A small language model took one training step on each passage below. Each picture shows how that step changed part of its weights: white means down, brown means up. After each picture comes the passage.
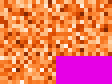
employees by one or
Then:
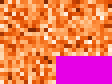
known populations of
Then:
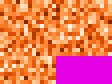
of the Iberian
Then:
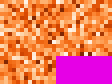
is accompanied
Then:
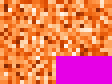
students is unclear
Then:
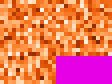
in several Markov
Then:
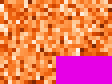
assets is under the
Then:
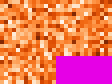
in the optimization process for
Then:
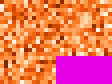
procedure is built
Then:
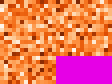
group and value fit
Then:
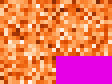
associated with higher infection
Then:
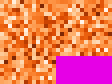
is a core component
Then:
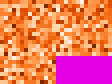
analyses were conducted at
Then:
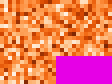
had a higher prevalence
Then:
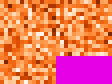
a simplified approach for
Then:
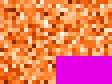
based watermarking method
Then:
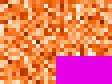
in the single technology
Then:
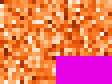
beyond. *J
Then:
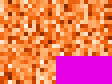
each of which has the same
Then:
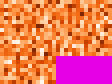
delay time decreases because
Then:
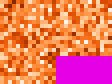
deposited only inside
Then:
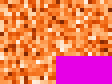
the writing of the
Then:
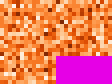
vegetables are not
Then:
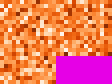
without the emotional
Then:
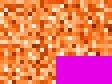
as stable reachability
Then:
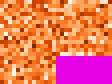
and key mechanism are
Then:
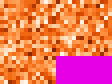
article, we
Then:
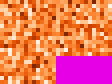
the American
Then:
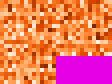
of the evaluation?
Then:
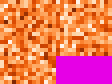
were not motivated at
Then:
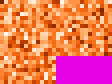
like William
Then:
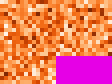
remain in hospital
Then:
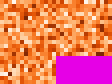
lead to the reaction
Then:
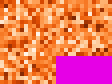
I, (Space
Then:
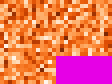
of any event.
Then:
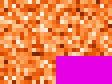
role as a latent
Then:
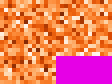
plant nearly 8
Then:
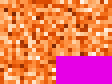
the prolapsed
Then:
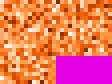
declaration but to
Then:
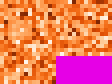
16 acceleration
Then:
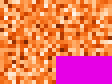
delusion or a fact.
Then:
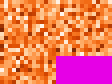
dependencies between individual
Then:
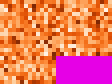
shall be structured into
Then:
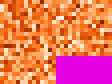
scientific knowledge.
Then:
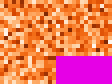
and hydrolysis
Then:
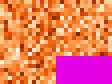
to intermediate
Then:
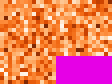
is unattainable.
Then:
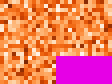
in the following order:
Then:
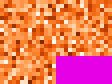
in summer with a
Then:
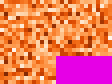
/ Urban -
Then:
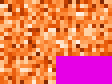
use of filling data
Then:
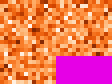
immune system and in
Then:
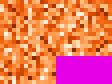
electronic application among
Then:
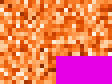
research investigates the issues
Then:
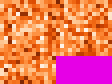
5. As can be
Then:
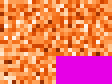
Break and group
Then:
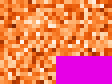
eggs and
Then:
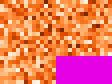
channel and the
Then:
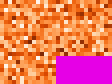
over the school, and some
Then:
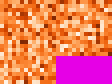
10 years in the business
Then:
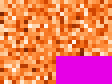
II), we compared
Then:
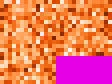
.hh A dot
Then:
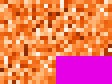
for the presence of
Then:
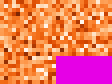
& \ddots &
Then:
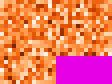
Soil Development
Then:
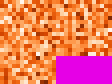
the interlocutor
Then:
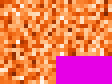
prefer Google
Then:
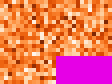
as a baseline
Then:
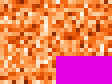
descended into the
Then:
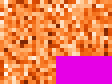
1. The emails
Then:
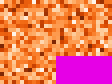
currently available technology and
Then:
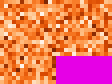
of dissolved
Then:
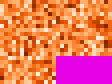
and 0.99 which is
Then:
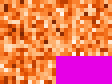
Only authorized research
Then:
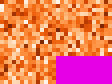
countries “ increases in
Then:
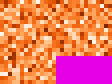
chemical reaction,
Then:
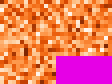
area is similar to the
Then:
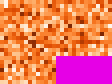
also identified a significant difference
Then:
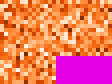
factors thereby improving
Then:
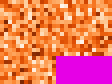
(PBS) as
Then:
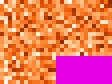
involves the use of an
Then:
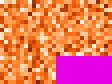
measuring and calculating the
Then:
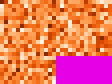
mesh can cater
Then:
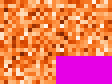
Functional drink
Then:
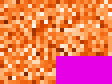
of such group might,
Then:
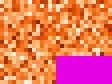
molecular proportion
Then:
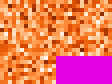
the first time in this study
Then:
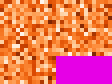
the symbol of the
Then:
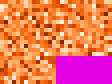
are examined in light
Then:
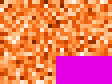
conclusion, we determined
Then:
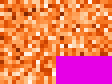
investments. However,
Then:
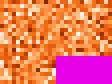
The advice generated within
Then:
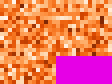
health sciences is
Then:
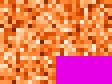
furnace it at
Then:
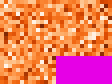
sell and subsequently
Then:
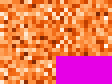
URLs and
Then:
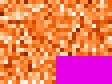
Select the most
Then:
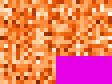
= 1$ if they
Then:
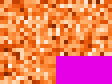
small size bodies,
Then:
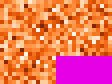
and is represented by:
